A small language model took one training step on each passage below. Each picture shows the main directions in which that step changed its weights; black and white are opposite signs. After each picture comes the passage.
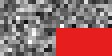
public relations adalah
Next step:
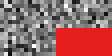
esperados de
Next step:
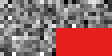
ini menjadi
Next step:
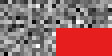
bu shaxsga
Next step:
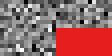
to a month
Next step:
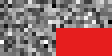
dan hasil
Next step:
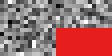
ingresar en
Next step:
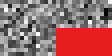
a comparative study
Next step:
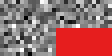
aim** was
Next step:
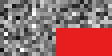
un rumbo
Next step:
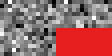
но в
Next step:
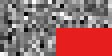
uchun yozgan
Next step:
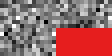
BAB 1
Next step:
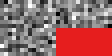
ideia foram as
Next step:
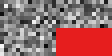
velar y
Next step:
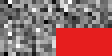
ega bo'lgan
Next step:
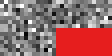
el mismo
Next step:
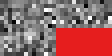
cadre de
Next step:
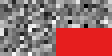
de modo que
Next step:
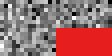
berada dalam
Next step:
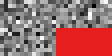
y ambientales
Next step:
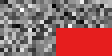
amaliy fanlar
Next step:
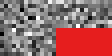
de periode
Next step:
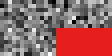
Бу 3та
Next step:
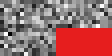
se donne pour
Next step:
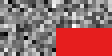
из основных
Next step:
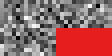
em torno dos
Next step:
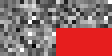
Quadro 7
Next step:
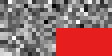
его результаты
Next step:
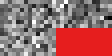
basadas en la
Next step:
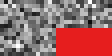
a medida que
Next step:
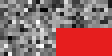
к приказу
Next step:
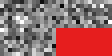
feita pela
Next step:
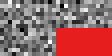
va yuqori
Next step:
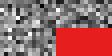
Machado de
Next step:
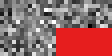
libre, el
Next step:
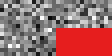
lack of a
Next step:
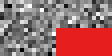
e desafios
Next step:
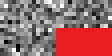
of policy
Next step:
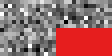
pentru a
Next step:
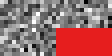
Y, et
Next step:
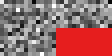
digitais uma
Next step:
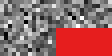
Conference on
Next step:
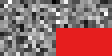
και το
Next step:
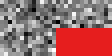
criação de
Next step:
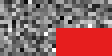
precisa ser
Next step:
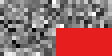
edilar. Bu
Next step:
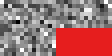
va natijasida
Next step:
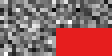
Por Jornal
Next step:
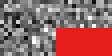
asosda olish;
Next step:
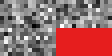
em relação às
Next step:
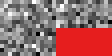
uch hatlab
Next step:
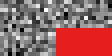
bis hin zur
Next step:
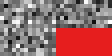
dan standar
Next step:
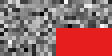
constituem um
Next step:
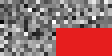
o del e o
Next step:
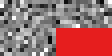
оғир ва
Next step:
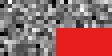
но и
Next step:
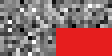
organización política
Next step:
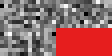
A região
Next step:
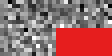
parte de la
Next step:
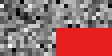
e agrupar
